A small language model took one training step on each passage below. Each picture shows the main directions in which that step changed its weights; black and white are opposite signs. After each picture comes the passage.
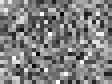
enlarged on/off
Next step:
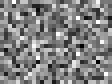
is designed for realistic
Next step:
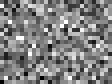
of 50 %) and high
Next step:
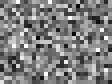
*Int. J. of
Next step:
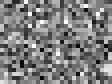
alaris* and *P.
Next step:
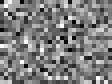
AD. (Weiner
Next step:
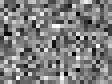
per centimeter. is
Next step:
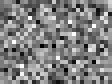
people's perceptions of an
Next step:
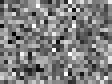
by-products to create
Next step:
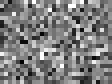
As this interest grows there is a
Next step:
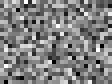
assessment to inform their
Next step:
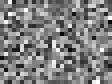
modern health records is growing
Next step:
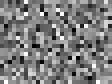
two parameters is the particularity of
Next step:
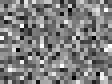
of children dying with
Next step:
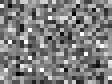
Lithuanian University of
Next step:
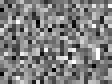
totally in Rs.
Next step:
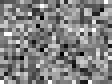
and 16-bit signal
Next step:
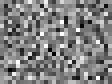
increasing doses of palm
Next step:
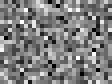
for potential future reference, in
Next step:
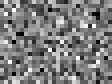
of students involved in this study.
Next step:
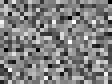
finite difference method. The approach
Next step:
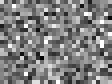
a global language and it
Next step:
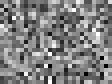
the results of the 15 related
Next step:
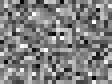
dependence of the effective potential at the
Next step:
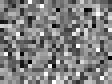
activities 24 h per day,
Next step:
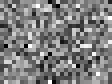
in the form of public deliverables
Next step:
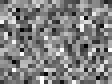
present an all-inclusive
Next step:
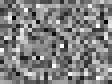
to whether the notation provided
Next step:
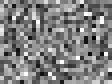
to rise globally,
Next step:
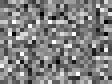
schools. The backward
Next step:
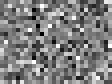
distribution of heritage sites and
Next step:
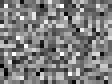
this study were to ascertain the
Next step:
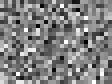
m=mass flow rate
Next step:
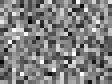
delay in real-time problem
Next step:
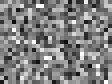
many real world geometric
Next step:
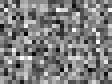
the feedbacks
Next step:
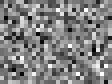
mechanical properties of wood
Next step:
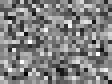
d after seeding.
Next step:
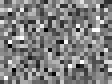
history loading using
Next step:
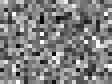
A large meta-analysis
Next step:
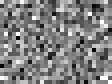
with $\sigma =
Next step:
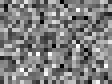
pentatonic scale and the
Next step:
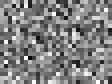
of the Cochrane
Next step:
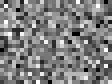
this architecture. The
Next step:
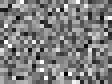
corresponds to the matrix
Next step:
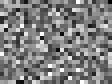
Federal do Rio
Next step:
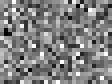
improved at the laboratory
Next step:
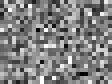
and the concentration of radon in
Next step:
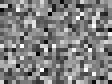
material or family problems and
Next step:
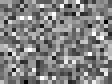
done in dental
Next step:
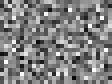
(c) and (d) of
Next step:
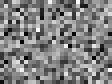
age, parental financial
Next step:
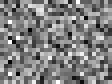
of SSH experts. -
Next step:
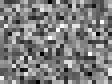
in: “Little
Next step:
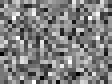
indicated that the proposed method of
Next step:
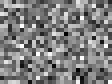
Furthermore, we
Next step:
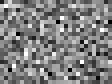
given by $size$.
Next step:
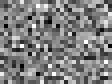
in our future work with more medical
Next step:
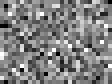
cervical cancer, and
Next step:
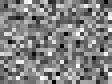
sites. 2. Adding
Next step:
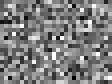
for mobile collaborative
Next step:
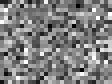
Philips IU22
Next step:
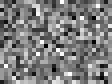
has been created in the
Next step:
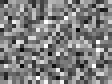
decade, the research community has
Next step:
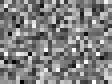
and migration vs planet
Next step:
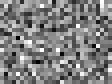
Pimpirev *et
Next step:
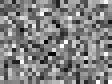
blood pressure, and
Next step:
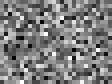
transmission is realized and the
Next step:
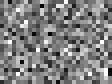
driver and executor
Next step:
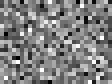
this payment channel in
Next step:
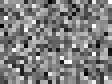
signal features recorded during
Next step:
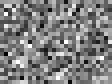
El of Biblos
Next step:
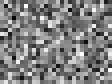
and flavonoids.
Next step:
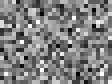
feedback, but here
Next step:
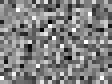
i) they are not based on
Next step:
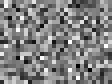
uniformly spaced
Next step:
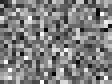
Distributed Innovation.
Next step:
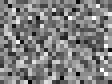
arranged spirally and
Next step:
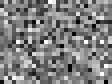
design, verification, and management of
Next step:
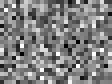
the goals of the community and the
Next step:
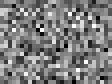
memory to store maps
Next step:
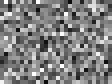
is the one that maximizes
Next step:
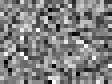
the crystallographic
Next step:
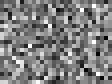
to India, see the
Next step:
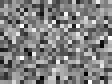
mean, SD, as well
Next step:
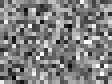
research, and were one of the
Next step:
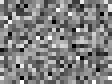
authority unsupported
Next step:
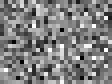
into their curriculum.
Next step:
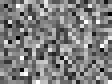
packages and classes of it
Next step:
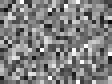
first term corresponds to mean
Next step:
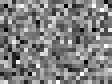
in head waves
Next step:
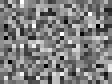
that the final technical design and
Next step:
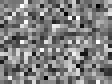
the more senior members of
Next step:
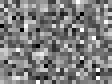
the song popularity
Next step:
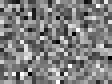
*SIAM Journal
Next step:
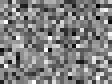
significant problems in the provision of
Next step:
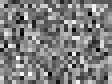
is dynamically organized into
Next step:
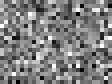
their health and sense of
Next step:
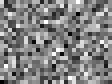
and strengthens the
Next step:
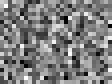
the possible segregation of
